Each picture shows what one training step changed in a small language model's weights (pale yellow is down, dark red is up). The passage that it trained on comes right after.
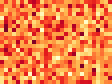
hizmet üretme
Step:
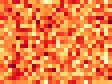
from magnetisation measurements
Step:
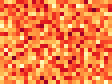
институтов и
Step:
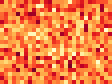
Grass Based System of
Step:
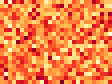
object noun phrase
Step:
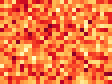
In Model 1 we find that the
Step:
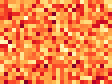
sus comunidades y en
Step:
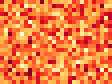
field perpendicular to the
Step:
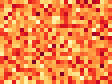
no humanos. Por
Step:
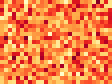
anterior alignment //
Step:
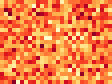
of standard guidelines
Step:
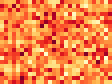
mediante la situación y la
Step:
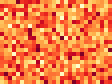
results of a case study are considered to
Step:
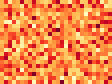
penurunan kualitas
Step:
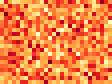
spherically symmetrical
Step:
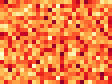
o'sish manbai
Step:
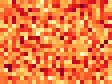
Lovelock term, and the
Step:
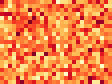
words, these two classes of
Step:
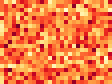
were identified, three of which were
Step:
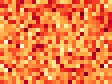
data. More specifically,
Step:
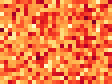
values of $c_{\pm}$ and
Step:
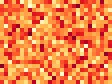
FPGA circuits
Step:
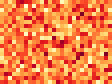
of the shapes. The
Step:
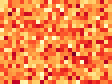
überprüft wird.
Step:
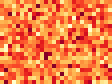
of debris disks that
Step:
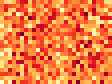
। न च
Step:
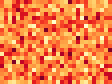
and there will be differences when it
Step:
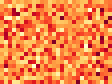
já efetivado em
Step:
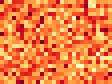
a violation of other functional
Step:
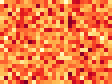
this information in the process of
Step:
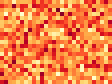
potential advantages vs.
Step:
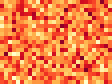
in which orbital and magnetic
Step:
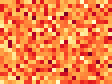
de conocimientos del
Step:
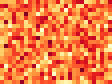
function of $\epsilon$ and
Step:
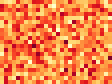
consistente, valores de
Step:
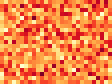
mumkin emas.”.
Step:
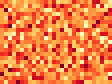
maximum indicates the dark exciton energy
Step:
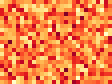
sublattices, say
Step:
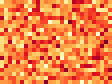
the message $M$,
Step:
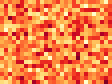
акс этганини
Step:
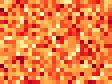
belgilangan. Ushbu
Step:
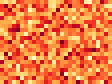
що носять при
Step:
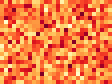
of candidate GJ
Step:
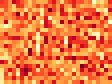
asymmetric. The libration
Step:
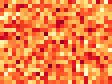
molecular regime the Andreev
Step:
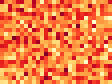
motor Costo por
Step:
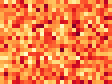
кўчкига сабаб
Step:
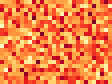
de reconhecer quando
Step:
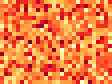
приділення уваги
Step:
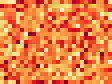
output string. 14.
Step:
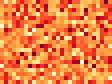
возможности применения
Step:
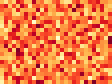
territorio*”. en
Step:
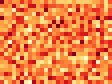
100$ Навантаження у
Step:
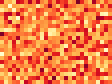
unlabeled data using a
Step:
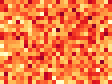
crystal, *Cryst.
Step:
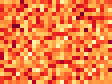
of self consistent potentials} We now
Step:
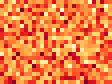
3. We achieved a
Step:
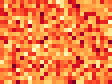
Compactification} We now
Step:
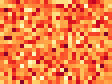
lo indican Pérez
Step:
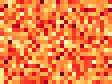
been assumed. Only planets
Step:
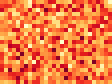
melhores decisões de
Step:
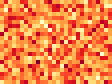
la presenza in una
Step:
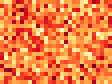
that the best fittings,
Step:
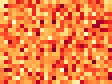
bilan o‘qishni
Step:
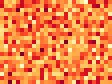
Mos ravishda
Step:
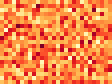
fontes energéticas –
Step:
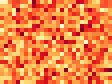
wind, the simplest exact
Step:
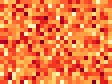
between \eqref{ext} and
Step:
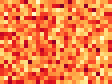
single framework integrating and unifying
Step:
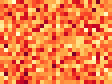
розвитку. 4.
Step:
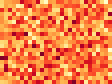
kuramı, 30
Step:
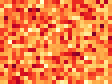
$W=0$ and then
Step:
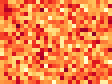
para conseguirem a
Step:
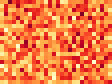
of entries. A. D.
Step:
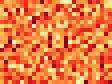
cultural values. Girjek
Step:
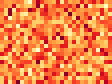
wel en ontstaan er
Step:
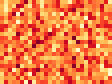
Morgan, M., et
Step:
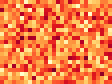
helium atom confined by potential
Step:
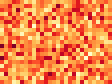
in speziellen
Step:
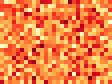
corresponding to two of the particles. The
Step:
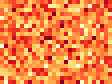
\end{axcol} \qquad
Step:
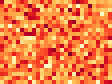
$R_{\rm A}$ those of
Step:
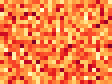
jamiyat va inson
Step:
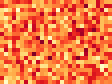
S6 plots the results of our
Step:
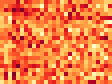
and Escaig stress used in
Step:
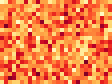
qisqacha qilib
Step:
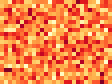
itself, the configuration between
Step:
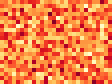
bobdan iborat.
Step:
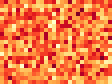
CPT-odd terms.
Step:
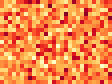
atoms diffused outside the
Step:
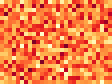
se comienza a hablar de
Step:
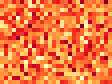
P7 to P9, the
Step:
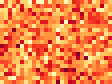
the opposite direction.}.
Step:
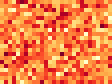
Buning bilan O'zbekistonda
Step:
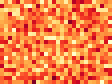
the conductance peaks
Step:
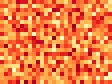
based on converting the current in
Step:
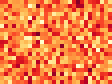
Sénégal. En
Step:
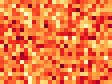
but for all directions when
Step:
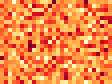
kualitas sumber daya
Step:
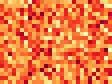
por una fina capa muy
